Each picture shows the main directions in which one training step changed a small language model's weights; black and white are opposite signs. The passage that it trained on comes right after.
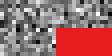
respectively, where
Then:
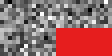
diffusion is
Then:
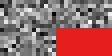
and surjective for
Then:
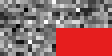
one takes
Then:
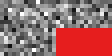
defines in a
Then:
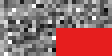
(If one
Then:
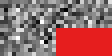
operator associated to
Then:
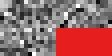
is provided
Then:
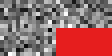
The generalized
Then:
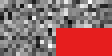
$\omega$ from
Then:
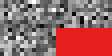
$x \mapsto
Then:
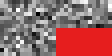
a future
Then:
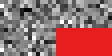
and then will prove
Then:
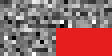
the continuous deep
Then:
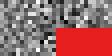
to the vertex
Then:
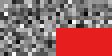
of a definition of
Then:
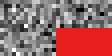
which shows that
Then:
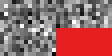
of functions ~
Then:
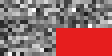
similar to that of
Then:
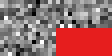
zero in probability on
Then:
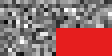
control units are
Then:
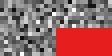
Evaluation of
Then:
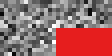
contrast to
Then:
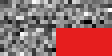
the fact that
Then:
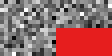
\dom f
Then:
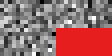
Proposition 6}.
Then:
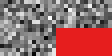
% \equiv
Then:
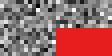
not cross
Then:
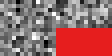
is used,
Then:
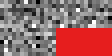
where $e$
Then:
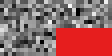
The only known
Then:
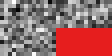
is able to
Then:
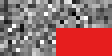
mind in
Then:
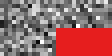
unitary direction
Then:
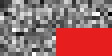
is perfect
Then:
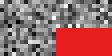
Denote by
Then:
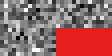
out $Z$
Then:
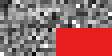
input sequence is
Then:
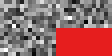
correspond to the
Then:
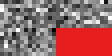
shall need.
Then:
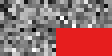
has the same
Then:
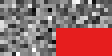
equivalent, that they
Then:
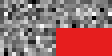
$T$ is
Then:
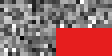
Theorem 4.2
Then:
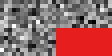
complex components of
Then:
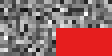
The edge set
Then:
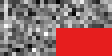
by a pair of
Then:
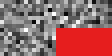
now, a
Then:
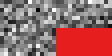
the benign
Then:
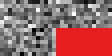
obtain a uniform
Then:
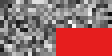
so we see the
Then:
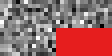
we consider the following
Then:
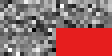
after the
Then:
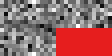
$G$ be
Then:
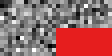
is identical to
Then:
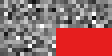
$g \geq
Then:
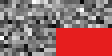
the rest of
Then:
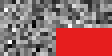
Theorems A and
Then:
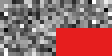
of graphs,
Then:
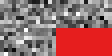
the sphere
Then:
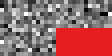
standing open
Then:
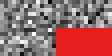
to our assumption
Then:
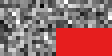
distribution is invariant
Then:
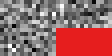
in (\textbf
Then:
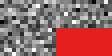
natural map $\beta
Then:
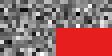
The {\it
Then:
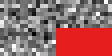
bounded positive solutions to
